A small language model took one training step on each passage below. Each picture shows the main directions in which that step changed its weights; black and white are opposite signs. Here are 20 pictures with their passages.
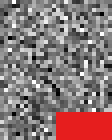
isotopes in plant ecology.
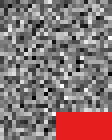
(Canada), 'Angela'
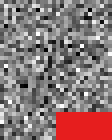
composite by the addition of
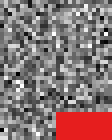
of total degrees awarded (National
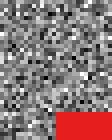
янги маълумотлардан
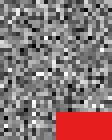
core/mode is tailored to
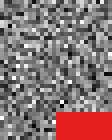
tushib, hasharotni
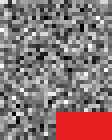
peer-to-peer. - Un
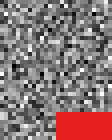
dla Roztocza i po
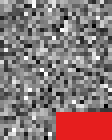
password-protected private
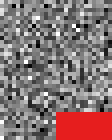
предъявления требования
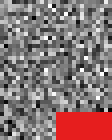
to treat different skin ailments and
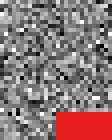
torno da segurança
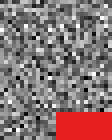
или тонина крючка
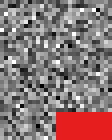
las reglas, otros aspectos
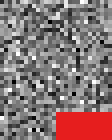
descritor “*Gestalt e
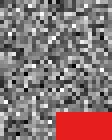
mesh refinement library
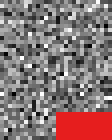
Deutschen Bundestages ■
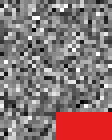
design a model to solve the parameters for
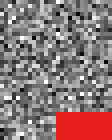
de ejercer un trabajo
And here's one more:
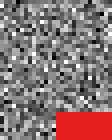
tag tis underway has been explained
